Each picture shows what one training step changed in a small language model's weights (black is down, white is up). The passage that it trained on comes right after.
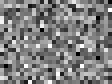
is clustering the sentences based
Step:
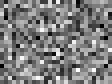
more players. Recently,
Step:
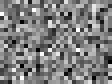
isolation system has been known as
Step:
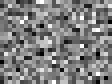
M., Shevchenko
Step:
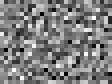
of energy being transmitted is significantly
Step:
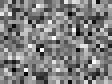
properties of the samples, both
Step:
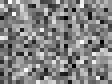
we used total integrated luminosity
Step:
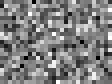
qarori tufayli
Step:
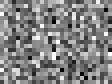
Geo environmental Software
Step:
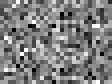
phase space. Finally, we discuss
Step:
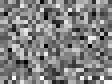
different $k$ in language specific
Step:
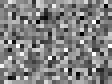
galaxies. This sample enables
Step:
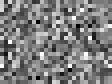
physician who leads the
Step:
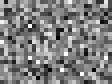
the arrangement of objects at
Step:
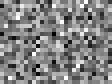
which ALBEF was
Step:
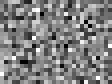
first estimate of the hot
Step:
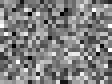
were pretty high for a
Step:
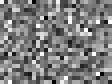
workshop (see Section
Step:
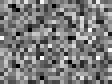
Territories N Countries
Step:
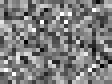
in Ising systems under pulsed
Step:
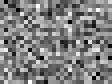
the tender,. However,
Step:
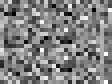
income and maintains the
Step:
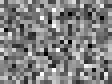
model. The nuclear model consist of
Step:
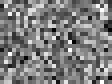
размещенная в
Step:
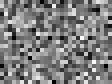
are allocated to the
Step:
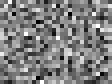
mixing tube (a value close
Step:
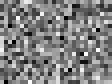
fix our description of the
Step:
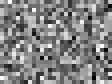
The purchase itself is the
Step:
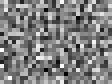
2006 Primarschule
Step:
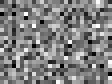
region). The solid lines in the
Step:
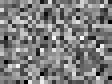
many different forms in the modern world
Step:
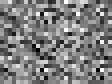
– Value for sample 1;
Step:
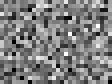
bandwidth of the bandpass
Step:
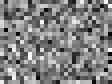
in the presence of curved
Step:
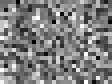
Look to the past.
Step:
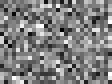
generator that maximizes direct
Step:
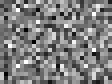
als Düngemittel
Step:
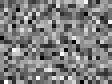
know that the state of 5 and
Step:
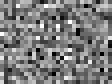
by a set of connections.
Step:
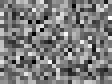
models, and this does not allow
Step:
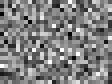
identifying other subordinate
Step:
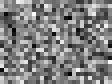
gel on skin. The non-
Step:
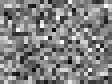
is probably targeting.
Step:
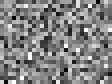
children to a completely different side
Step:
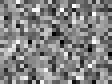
Schotse voorstellen
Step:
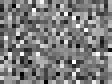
particle phenomenology. This paper
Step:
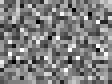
had the same initial conditions, we
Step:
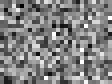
The extension to anisotropic
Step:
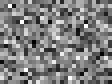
the particles that we have described.
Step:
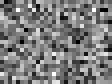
Chronique cette
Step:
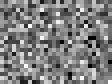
the work: to implement the machine
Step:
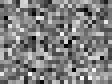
explosive power, they put
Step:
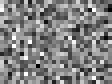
Iale Thaís Silva
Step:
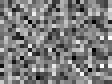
other students' characteristics such as academic
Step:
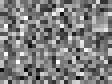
Farret A, Costa
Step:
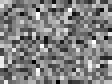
: T. chebula seed
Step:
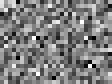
The prevalence of smokers
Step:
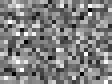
the recycling pre-treatment
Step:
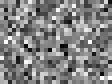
en día representan una
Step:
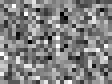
tienen tono muy
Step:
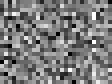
ve Suça Yönelme
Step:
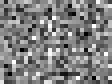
clear indication of such a phase
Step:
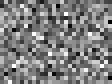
журнала в статье
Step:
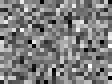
entity and the economic benefits.
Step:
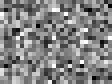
\end{eqnarray} with
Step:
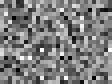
Lean kernel in every table
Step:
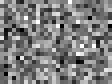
Magazine**, v.
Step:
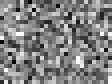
wind from an O-rich asymptotic
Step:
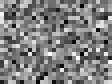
and the discussion closely follows the
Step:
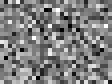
compensation for damage caused to
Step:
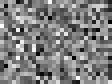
che si verificano nella
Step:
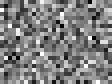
solicitados e relação com
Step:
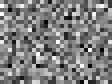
improve requirements and methodology for the
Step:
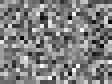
disease; ESRD -
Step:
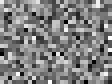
figure out the "true"
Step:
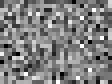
avlod o'z
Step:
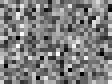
A comparison of the induced magnetic moment
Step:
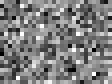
multiple regression analysis via SPSS version
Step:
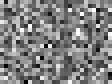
the opposite direction from the
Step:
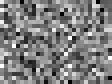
1. Begmatov
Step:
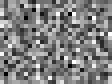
v negotovosti in
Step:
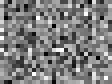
0.1 eV demand the
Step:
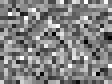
и плакать о
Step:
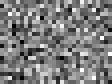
право (или не
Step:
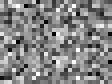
y de las mas altas
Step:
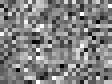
ion) then the peak laser
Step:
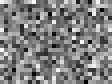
dot. The gray dashed
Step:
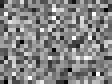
Extrapolating between different energy
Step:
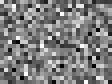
no zero on the diagonal,
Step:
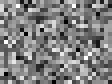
conocida como nulidad
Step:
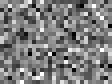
= 3$. This result helps
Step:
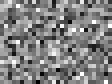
et mises en service entre
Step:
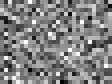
The thermalization of a degenerate
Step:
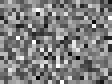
K. The gradual change
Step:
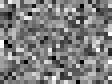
négatif, possible sur
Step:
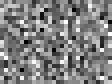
altında müşterinin
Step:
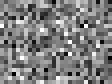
theory as the main analytical tool.
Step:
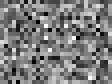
mustaqillik va
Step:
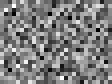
muscle, with the reference
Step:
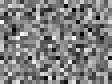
Patients with Diabetic
